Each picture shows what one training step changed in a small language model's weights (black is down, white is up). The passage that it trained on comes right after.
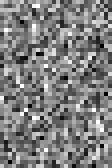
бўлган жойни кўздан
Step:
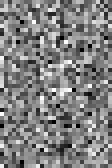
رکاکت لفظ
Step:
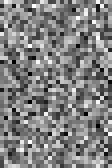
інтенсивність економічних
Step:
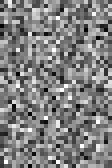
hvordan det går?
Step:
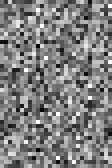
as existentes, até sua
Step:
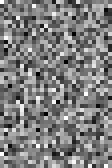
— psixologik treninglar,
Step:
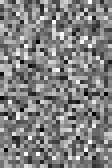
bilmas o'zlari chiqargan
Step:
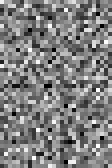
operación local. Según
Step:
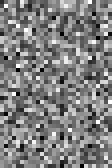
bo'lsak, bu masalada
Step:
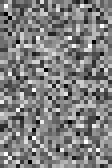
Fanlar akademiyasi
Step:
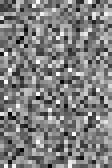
sus autoridades. En este
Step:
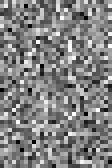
omili sifatida ko'rgan va
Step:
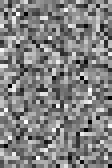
plus de 250 km **
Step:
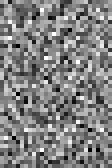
впрочем, как и
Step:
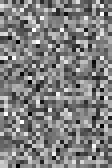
(DD) são as organizações
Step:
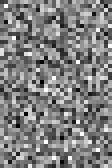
bo'lgach Alloh
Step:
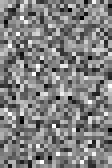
and people of any
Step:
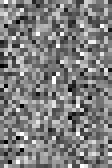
impacto de este tipo de programas de
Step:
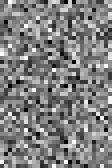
differenze ma in una
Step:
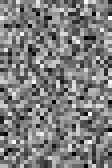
turli rollarni bajaradilar.
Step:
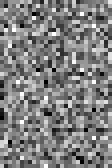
справжніх степів.
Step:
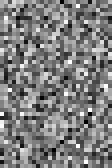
qoidalar ustida ishlash kabi
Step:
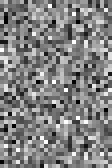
yangi so'zlar bilan tanishib
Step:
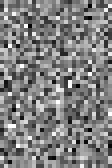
che i lavoratori
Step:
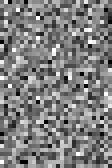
« invite, par
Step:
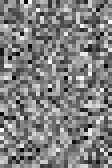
lot, excellent, kabi
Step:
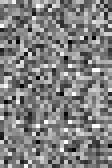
जाय तो यह
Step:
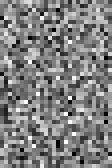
Территория заказника
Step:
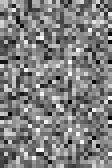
bu ilm fanning, shu
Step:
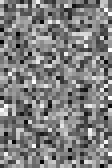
intersettoriale e
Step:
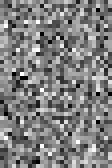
10 сыныпта
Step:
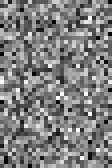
qamrab ola bilishiga
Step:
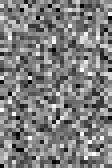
A reexamination of the
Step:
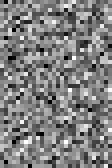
- Lantsov V. I.
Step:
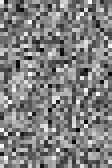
- o'yinlar va
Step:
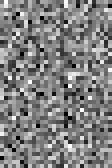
ovoz diapazoni,
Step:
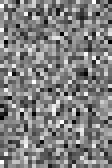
curriculares nacionais gerais da
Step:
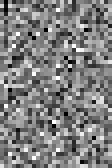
муҳофаза қилиш органлари
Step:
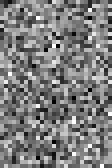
tespit edilmeye
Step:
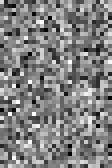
I KVALITET
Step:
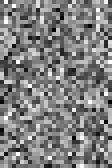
Тарасова Е.В.,
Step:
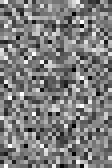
bolalar shoshilinch
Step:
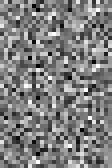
дослідницьких навичок,
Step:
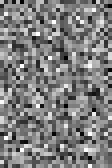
yaşantıların kendisinde
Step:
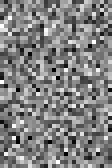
type of behavior among
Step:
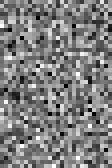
va uzoq muddatli
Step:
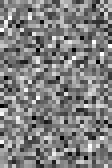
words: Geometry;
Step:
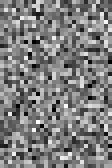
objetivos, se procederá a
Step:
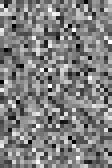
ludzi, choć nie
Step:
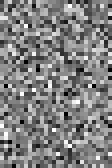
urma unui studiu publicat
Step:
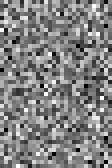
most countries in the
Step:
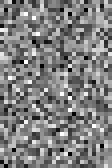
қўшилган қиймат
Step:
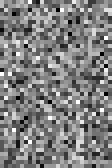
Ansoff, H.
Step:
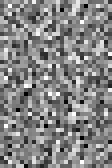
обучением межкультурной
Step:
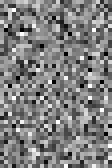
algunos casos, se puede
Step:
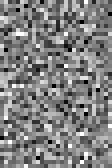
буде зрозумілою
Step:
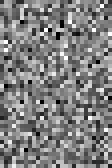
– ayrim blogerlar yoki
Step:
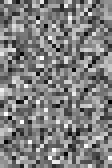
Shu bilan birga, ayniqsa
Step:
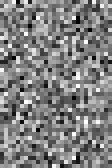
una intervención oportuna y
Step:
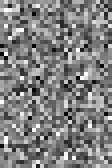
билан боғлиқ
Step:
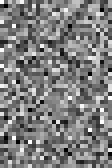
vođen sistemom,
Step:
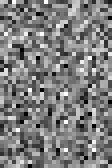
/ Publication Date
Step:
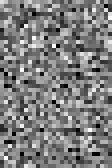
एतं विषयं
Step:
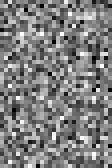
de z.g.n.
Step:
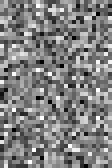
Investigaciones Científicas.
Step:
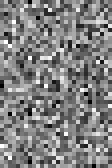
davlat boshqaruvidagi ichki ishlar
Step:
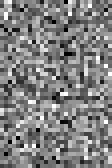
In the partially effective
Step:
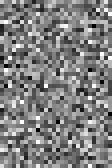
doença de Parkinson:
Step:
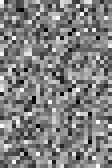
deb nom berilgan o'yinning
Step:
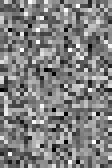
sohasidagi yutuqlarini
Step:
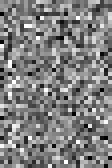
os parâmetros e critérios
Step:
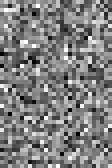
билан ишлов берилган
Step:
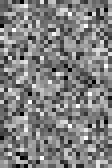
похожей на государство
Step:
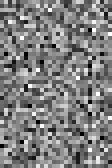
darajada ta'sir ostida,
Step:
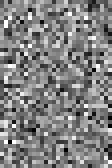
who used a strategy
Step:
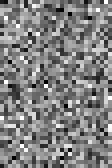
клиентов, хотя в
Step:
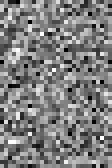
AND ENGINEERING
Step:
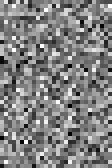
reja, joyning geologik
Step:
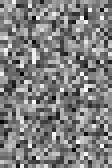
través de la planificación de los
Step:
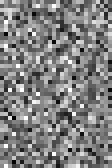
судів присяжних, що
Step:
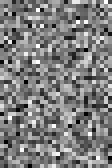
Riesgos Laborales e
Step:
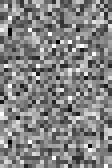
two English teachers were
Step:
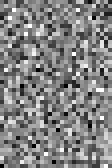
los profesores. Revista
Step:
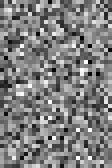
до освітнього процесу,
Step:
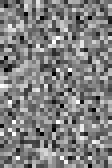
por mezclas de roca
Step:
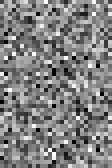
muhitiga salbiy ta'sir
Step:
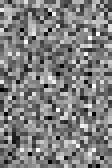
человек из 750 пациентов,
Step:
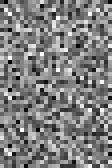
binlerce yıl boyunca
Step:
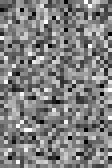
dengue. Se debe evitar
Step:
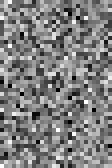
tutur ekspresif John
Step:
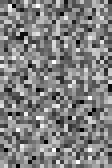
починаючи від керівника
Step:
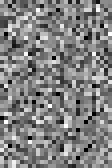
Лекин, бази
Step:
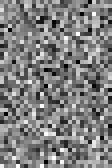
so'zlarda shoirning
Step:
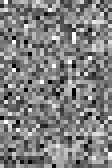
rivojlanishida muhim ahamiyatga ega.
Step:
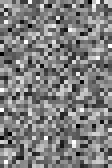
"Yashil" iqtisodiyot va
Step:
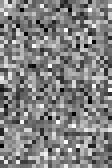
odamlarni kuldirish va
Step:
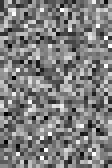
gniazd wykazanych
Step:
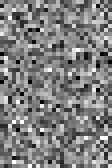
2013 et a pour objectif
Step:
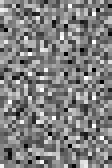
over dezelfde periode,
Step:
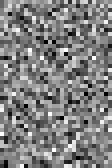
kislorod terapiyasi hamda
